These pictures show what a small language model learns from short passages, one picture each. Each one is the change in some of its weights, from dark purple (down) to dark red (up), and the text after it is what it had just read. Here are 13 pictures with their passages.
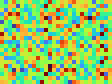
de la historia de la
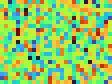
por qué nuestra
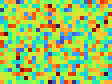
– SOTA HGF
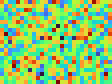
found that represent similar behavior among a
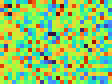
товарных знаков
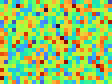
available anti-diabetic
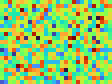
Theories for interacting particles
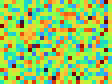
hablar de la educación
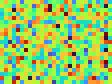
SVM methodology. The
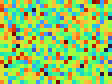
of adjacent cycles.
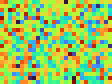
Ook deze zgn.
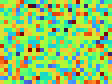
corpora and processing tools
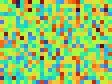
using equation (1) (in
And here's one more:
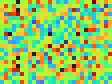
tarix f.b.
